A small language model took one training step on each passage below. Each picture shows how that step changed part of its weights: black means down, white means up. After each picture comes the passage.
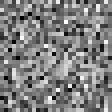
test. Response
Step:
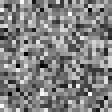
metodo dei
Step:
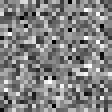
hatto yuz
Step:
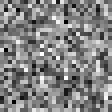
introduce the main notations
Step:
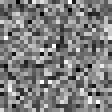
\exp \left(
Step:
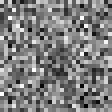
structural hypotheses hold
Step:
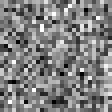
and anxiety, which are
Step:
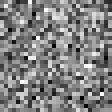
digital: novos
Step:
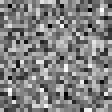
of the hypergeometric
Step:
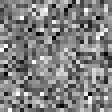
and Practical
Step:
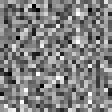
may choose a continuous function
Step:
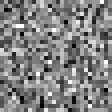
to their usage
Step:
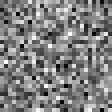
reported in previous studies.
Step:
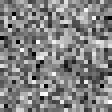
colonies in Europe
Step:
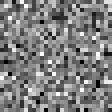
different clusters with
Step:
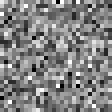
10 # Antenna
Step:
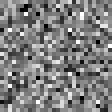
A}=\emptyset$. If
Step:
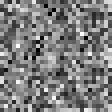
convex completing the
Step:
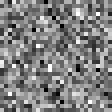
a special case of the
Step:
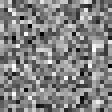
का नाम
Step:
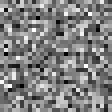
two partial-word
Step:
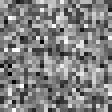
growing evidence of
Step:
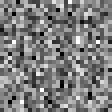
apropriada para
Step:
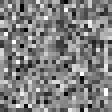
applying to any of its
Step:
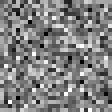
management and job performance -
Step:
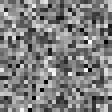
ularning nashr
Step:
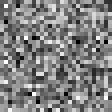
model had a single matrix
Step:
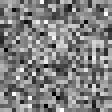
had already been considered by
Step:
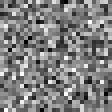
from the problem of
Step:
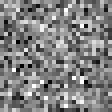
and privacy concerns
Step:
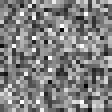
started by proving
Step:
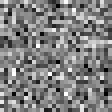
on the Classification
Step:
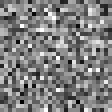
among 830 cases of
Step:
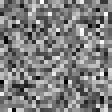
degan jahon
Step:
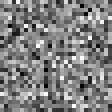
Detection in
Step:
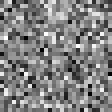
structure facilitates the
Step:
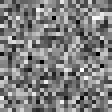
European Union under
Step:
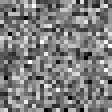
act on entire functions.
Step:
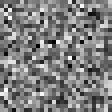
\]% which gives
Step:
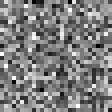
\cdot (\frac
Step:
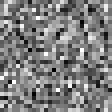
all. In three cases
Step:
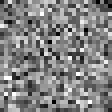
research topic. relevant
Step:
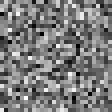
5$. To discuss this
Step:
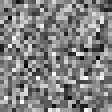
incidence of insect
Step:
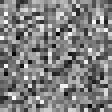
from m.p.,
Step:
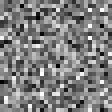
$D$ replacing
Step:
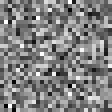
\ast \bu
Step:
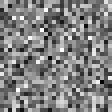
Pesaran M.
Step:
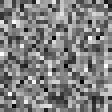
to take the coordinating
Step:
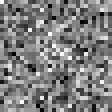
are delicate;
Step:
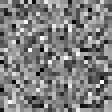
in accordance with
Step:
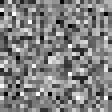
has a known inverse.
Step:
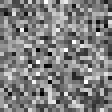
in the sky!
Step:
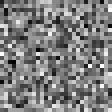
factors. That is
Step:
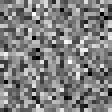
thickness [mm]
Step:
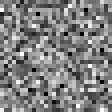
and $V'$ satisfies
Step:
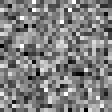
Based on the
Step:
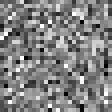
each of the two principal
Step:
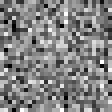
family of methods allow the
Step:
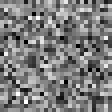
toppling occurs at point
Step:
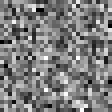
relative error for the
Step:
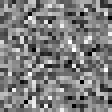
(%)) was calculated
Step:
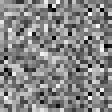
bir necha
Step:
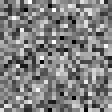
many other styles
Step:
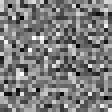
0$ be an exact
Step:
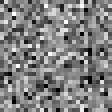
of generators), the growth
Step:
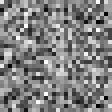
the longitudinal
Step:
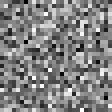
abortion was based
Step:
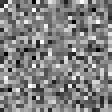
fazer” a
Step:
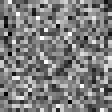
solve the general dual
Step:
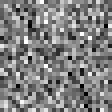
активности масс
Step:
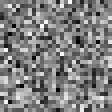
a ring and $\mathfrak
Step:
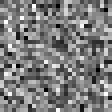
denote the weight function defined
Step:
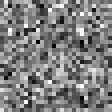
Event Center,
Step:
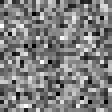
global approximation to $P
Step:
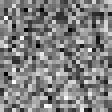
small fraction showed
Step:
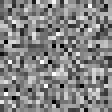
child to reach above
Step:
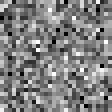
guess, we can
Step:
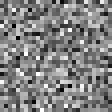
In particular, $\alpha
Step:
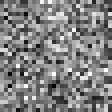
compaction, and
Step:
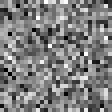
on classical techniques in control
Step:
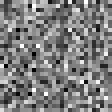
V'$. Take such
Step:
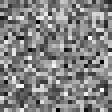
The generalizations and
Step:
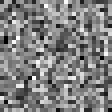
the decay process and
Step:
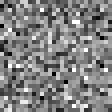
derivation we have
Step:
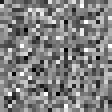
Z$. Hence the claim
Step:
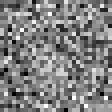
we conducted a parameter study
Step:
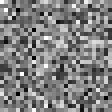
by Portas in
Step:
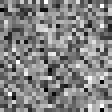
of the product in the
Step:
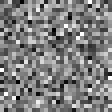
β -secretase
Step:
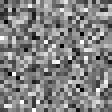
extremities. Then
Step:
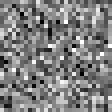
would definitely recommend their
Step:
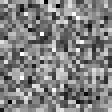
survey having access 409
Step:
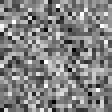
the ASS chart
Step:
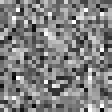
the sort of relationship
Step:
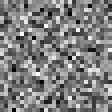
\C)$. Although
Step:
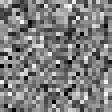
18. Given the information
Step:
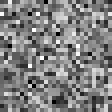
Corollary 3]).
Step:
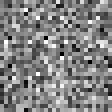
revisit the
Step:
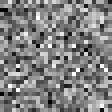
in Educational Sciences*,
